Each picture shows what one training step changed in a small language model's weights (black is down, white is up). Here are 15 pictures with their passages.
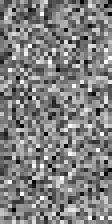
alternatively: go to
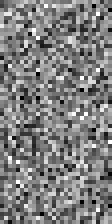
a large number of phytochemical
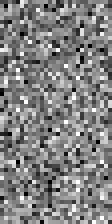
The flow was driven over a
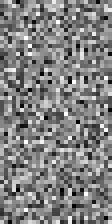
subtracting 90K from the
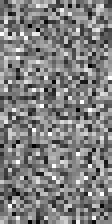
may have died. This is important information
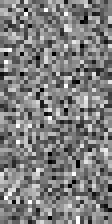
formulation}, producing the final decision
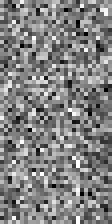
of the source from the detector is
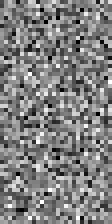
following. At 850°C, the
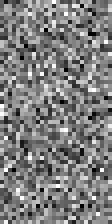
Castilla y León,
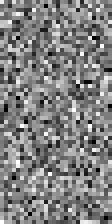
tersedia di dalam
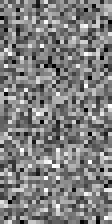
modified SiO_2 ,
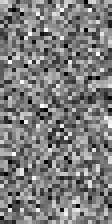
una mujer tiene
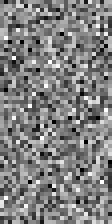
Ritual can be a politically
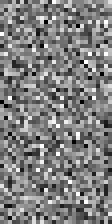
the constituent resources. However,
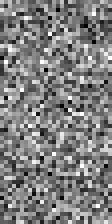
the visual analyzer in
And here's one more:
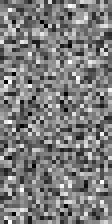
find that the elimination of the
